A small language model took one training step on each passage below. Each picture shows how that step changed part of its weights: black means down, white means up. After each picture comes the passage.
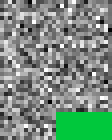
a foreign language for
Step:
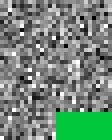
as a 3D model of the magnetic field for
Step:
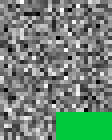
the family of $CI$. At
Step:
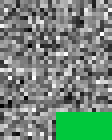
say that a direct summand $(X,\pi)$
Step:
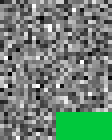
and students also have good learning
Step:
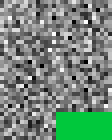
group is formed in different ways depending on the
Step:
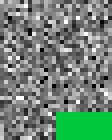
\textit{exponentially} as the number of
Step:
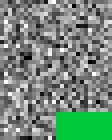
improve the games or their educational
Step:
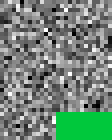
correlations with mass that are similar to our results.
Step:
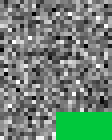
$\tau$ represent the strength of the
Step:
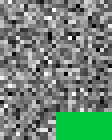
and $\theta$ rational]This proof is very similar
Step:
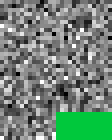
the frequent occurrence of an item with
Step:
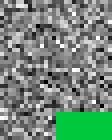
\mu D_1$) to make clear the
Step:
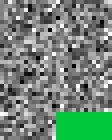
study included only patients with West
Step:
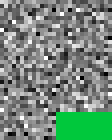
[20]. Data from a phase 1 study
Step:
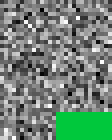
simple algebras of dimension at most four over their
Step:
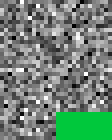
\(\chi^{2}\), which means that the
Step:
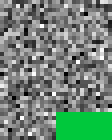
industrial environment, but also bring
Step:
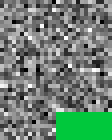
Astronomy and Wise Obs.,
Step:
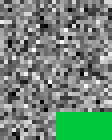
balancedness, $w\notin
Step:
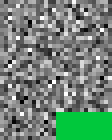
Krein-Rutman Theorem. The
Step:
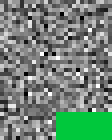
Remark}. The original meaning of
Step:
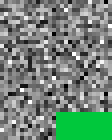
study of non-T cell acute
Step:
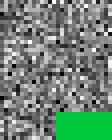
defined as follows: a six-point
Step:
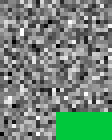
becomes thicker visibly
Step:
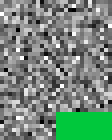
Fermi liquid. In our
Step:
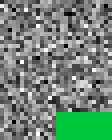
that as $\delta\rightarrow0$, the maps
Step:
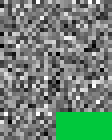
- - - UserKNN
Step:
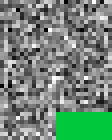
of extremely large timescale needed
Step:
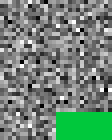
all the involved approximations transparent and
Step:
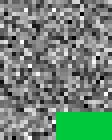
$p_{st}$ for the in-plane
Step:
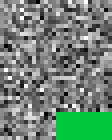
the temperature, i.e., \[
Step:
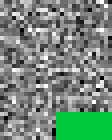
\right] \left[ \sum_{\sigma
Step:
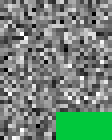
approximation technique. \vskip 0.4cm
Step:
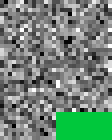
and replaced. Hence additional care
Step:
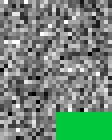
and concerns shape families'
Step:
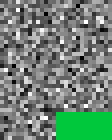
$f$ is $H$-linear) if the
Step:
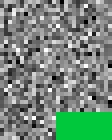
with progressive wavelength accuracy
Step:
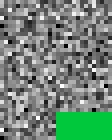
and $a^{cb^c}$ means
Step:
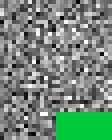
since the minimum above is obtained at \(\vec
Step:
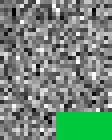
absence of oxygen [2]. After
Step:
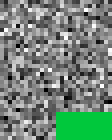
of components of $\Lambd$ and $S$.
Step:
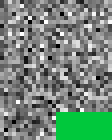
muon telescopes depends on
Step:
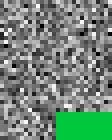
settings to assure the best possible
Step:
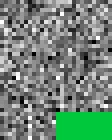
responsible for the scattering cross-section
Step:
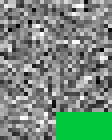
\textbf{The Error correction}
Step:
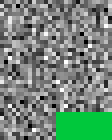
use the special form of the polynomial,
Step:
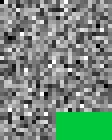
know that the time interval $[0, T]$
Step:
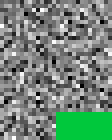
From the Lagrangian in
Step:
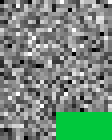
\mmq}\Bigg) {\hat s \over
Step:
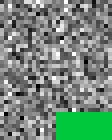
Proof of Theorem \ref{t1}} Fix
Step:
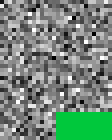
phase sensitivity. The authors are very
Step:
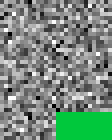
after six days refrigerated
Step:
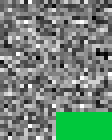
B} \def\PRL{\em
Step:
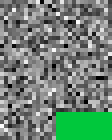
it should be entered by the user
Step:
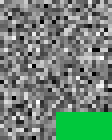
information on how it is used and the choice to
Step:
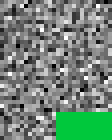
of serverless functions. Clients connect
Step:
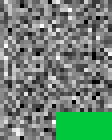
Soviet Mathematics,
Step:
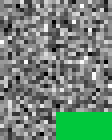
extracted from both exclusive and inclusive
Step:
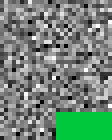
part of the connection enters with this
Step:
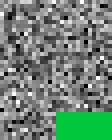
and the formation epoch. Then we introduced
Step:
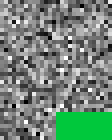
another device, whose pattern
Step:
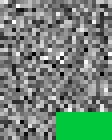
energy is set at the Fermi energy (E$
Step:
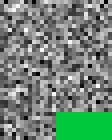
to read. The formula for the Flesch
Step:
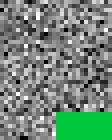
and one anemone were paired
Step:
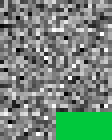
cannot be held responsible for them.
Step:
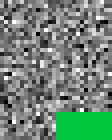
possibilities offered by electronic
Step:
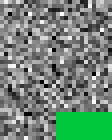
is obvious after the above discussion.
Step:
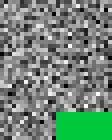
and time-consuming. MultiQC can
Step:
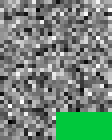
the entropy. General boundary
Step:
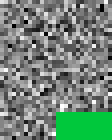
\la}}~. \feq To compute the
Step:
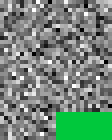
are only able to discuss the case in an
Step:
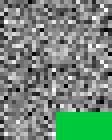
costlier generation capabilities are
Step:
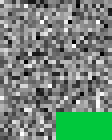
peak}$ with luminosity (see
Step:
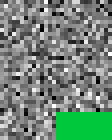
countries. Considering the
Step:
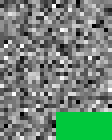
enforce production quotas,
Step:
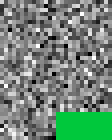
based on our POVM which are sum and
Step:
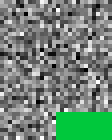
one and so would have difficulty in
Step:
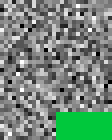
in the model with $4 \, {\rm
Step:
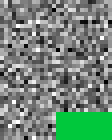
that our results do not change qualitatively
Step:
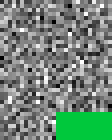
the human mind with intensity”
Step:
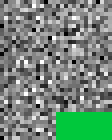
fast-timing analysis involved the
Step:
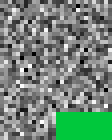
providers to realizing the need to focus
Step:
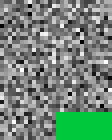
tried to know about the involvement of the
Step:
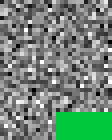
connecting the mentioned papers of
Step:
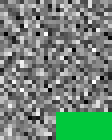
in which the difference is $8\%$ at
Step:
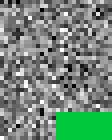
oversight is notable given that secondary
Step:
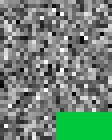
following two sub-problems: (i) when
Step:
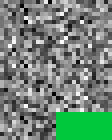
Consider $$(8.2) \quad
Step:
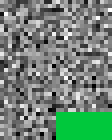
linear transducer array of $N$ elements with
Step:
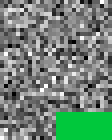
of values the covariate may take. If the
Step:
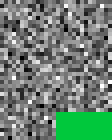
towards effective learning. Conclusion
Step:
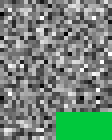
O. Číp, L.
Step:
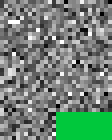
is prime whose size $\log(p)
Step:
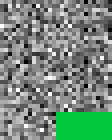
centre back opening created on the
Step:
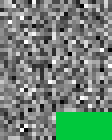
the first order differential equation with polynomial
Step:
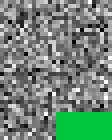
X-ray envelope. The hot diffuse
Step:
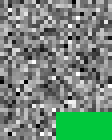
see AI models analysing texts for
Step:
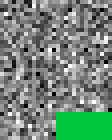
is applied through a metallic
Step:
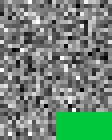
and the usual constructors from the
